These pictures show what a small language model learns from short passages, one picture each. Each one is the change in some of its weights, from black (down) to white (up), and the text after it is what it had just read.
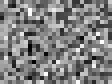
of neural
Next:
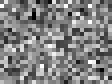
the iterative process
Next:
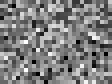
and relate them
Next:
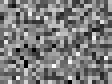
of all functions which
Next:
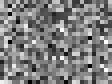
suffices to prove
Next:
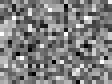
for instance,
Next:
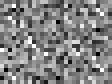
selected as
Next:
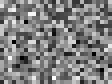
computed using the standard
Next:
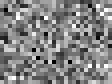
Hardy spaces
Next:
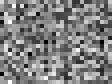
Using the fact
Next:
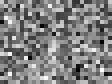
In the case
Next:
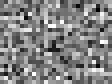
$\eta$ as
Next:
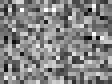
relax the condition
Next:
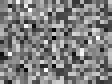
on $W$
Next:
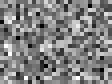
For the proof we
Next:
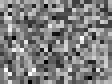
consists of linear maps
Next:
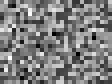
of affine Weyl
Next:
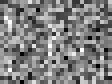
we consider is the
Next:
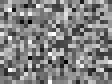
in \cite
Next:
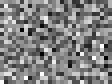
two conditions do not
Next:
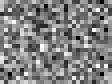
equality constraints are obtained
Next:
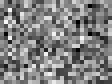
the main goal
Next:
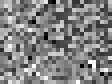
describes the level
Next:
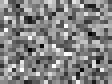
initial data of this
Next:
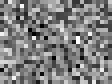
We assume that,
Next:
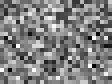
the ring, by
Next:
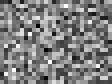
M$ it must
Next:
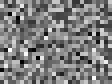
is algebraically
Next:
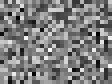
is a positive
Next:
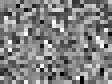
model. The similar
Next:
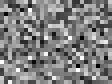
only if there is
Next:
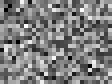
integrated over
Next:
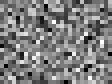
central moment.
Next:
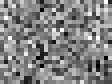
following corollary is
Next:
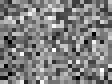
the number of solutions
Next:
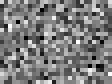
{\bf Proof.}
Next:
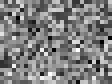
is the usual
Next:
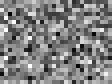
subset of initial data
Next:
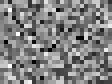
no more than
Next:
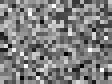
in a product space
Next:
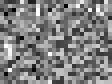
we obtain \[
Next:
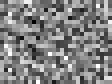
we sketch
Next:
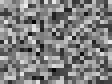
specific collection of
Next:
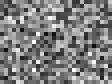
the coordinate ring of
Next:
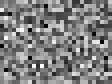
value, then the
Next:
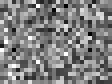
representative of
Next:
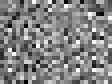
\ddots &
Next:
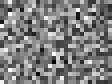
when fitting
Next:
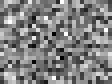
lemma, adapting
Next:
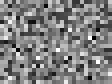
algebra, not
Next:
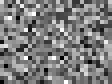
acts trivially on
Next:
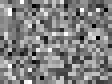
no competing
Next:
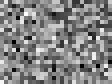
into account the
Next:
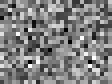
and package weight
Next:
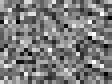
going to show
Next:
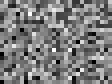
of the standard functions
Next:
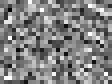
converting each
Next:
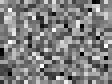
following definition. For
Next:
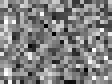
methods we consider require
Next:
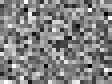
reduces to the
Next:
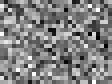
since it is simply
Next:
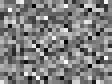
equivalent to a
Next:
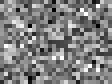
pretraining data
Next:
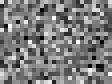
{\bf Proof of
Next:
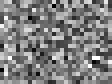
present paper, we
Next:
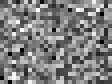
T -\alpha
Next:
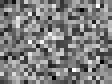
a scale 0
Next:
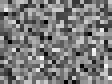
not straightforward.
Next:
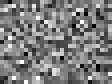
every Klein
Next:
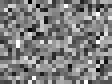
t \leqs
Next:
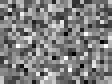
and $y$
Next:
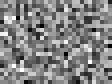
For this, note
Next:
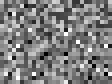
Lie superalgebra
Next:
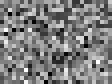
distribution of Gaussian matrices
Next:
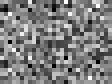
Riemannian symmetric spaces}
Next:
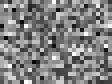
no derivatives
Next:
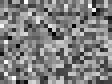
US to
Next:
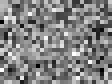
consider the pairs of
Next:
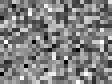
for the relative
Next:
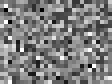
generally, we
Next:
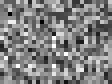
bounded set of the
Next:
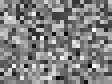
Therefore, the
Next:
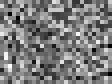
is known about
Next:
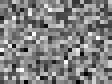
for our two
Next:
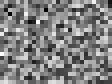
to enhance
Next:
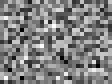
$\alpha$ must
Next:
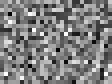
curve $C$
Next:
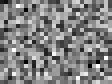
H$. Then
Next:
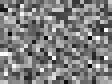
this paper is to
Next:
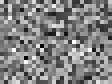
any smooth lattice
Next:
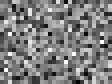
for all $x
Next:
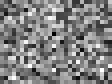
the Newton
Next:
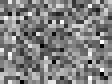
vector $\Psi$
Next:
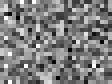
end, we take
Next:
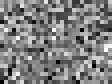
set of rational functions
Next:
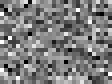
coprime integers by
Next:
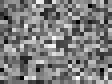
the desired result.
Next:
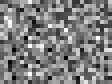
we can also
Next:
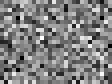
are calculated.
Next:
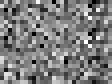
infer that
